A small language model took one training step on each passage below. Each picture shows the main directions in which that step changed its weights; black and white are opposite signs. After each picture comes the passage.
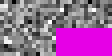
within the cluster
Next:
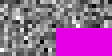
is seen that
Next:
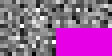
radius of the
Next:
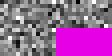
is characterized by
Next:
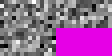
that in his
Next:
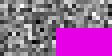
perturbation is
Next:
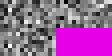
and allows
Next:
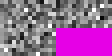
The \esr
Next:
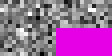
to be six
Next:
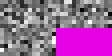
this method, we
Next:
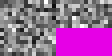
current sheets
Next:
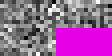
the computational
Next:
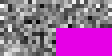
($Q \approx
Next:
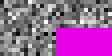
the Zeta
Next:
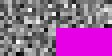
its ground state
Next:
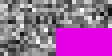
contributions of the
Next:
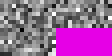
no prior
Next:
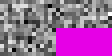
the inversion
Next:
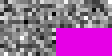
$\varphi$ the
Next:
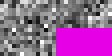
to 7 standard
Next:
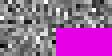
values of some
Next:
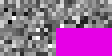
provided. In
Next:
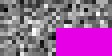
from the Sun
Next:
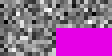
Gram matrix
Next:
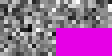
and is strong
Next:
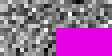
The network can
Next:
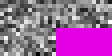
only at the
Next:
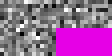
second law of
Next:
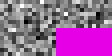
in the $e
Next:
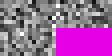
room for
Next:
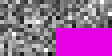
of stellar
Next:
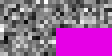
the VTI
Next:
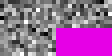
$v$ to
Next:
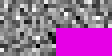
objects of
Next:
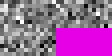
has explored
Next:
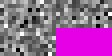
some stage of
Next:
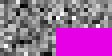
jet in each
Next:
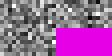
a target
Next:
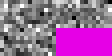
study is characterized
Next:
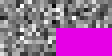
far from a
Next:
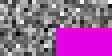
and N) is
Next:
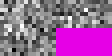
and via their
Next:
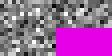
A complete
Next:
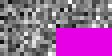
$ Q $ from
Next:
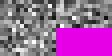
provide its
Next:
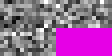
solely from
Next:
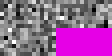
operator in a
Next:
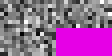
the limit of small
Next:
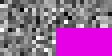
been identified.
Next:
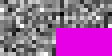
made for the
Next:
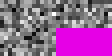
new temperature value
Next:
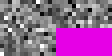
MSc &
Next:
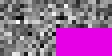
one makes the
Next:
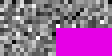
effects cannot
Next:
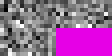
new data point at
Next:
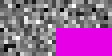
space. The
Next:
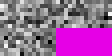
with time.
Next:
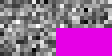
images (see
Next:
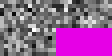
according to
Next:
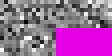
$\Omega =
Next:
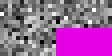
it difficult
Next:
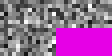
the atoms by
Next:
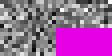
right), the
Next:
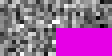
et al.\
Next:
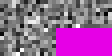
to give an
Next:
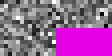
is shown in
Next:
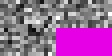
of transient
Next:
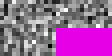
framework on
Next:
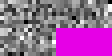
$R$ is
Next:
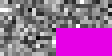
Physics, University
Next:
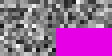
developed an
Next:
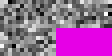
be able to
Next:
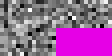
more accurate
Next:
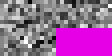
results obtained,
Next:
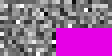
polarizability of
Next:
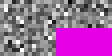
spectroscopic and
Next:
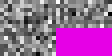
in the position
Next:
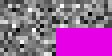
proposed for the
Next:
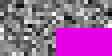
particles, each
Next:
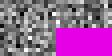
employ the
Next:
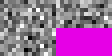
chip. The
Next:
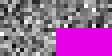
and the masses
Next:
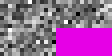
case were correlated
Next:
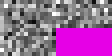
method. RQ
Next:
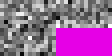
clear what
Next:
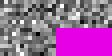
suggest that
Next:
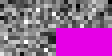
$A$ with
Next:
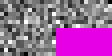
the power spectrum of
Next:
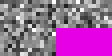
does not depend on
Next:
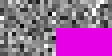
amount to
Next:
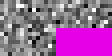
closer and
